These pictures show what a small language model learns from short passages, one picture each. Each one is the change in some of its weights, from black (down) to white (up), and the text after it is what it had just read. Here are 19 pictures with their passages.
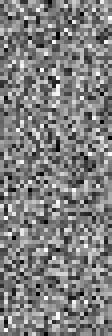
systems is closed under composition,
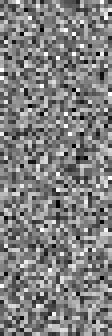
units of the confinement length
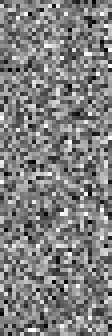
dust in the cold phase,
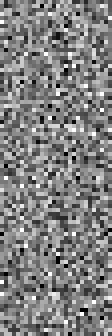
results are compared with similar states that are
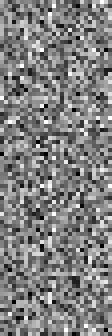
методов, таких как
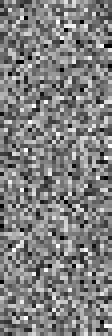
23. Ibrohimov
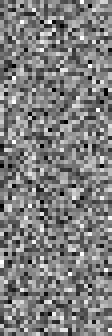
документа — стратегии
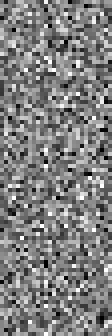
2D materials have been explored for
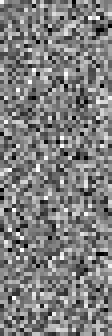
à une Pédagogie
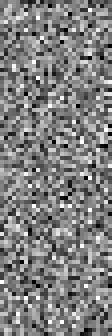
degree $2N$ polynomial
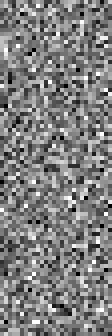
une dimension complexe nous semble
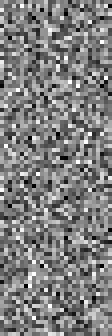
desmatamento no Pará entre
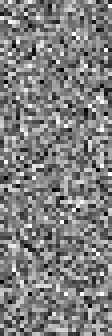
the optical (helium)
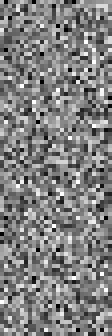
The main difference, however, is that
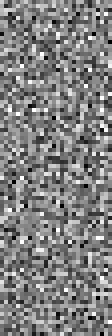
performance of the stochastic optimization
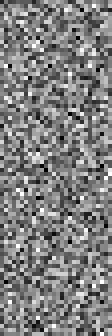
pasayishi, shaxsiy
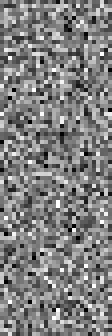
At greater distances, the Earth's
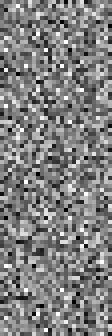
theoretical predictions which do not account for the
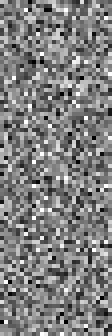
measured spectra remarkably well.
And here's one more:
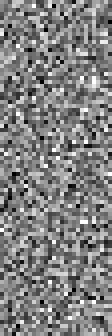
Precision measurement and control of signal
